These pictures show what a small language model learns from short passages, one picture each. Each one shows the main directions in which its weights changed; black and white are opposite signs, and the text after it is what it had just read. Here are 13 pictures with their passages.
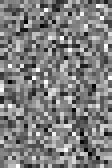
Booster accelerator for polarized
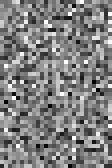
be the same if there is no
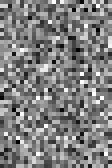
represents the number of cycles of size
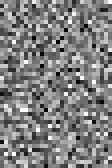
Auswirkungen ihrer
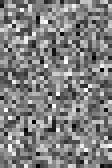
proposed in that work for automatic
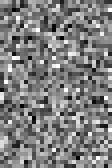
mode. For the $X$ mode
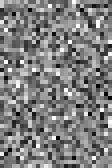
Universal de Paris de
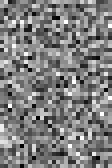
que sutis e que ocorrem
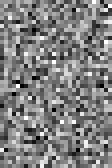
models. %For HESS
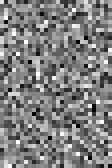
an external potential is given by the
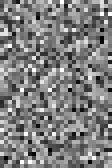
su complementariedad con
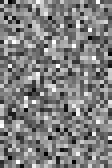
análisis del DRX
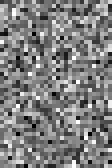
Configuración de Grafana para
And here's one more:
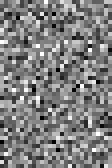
на книжкові
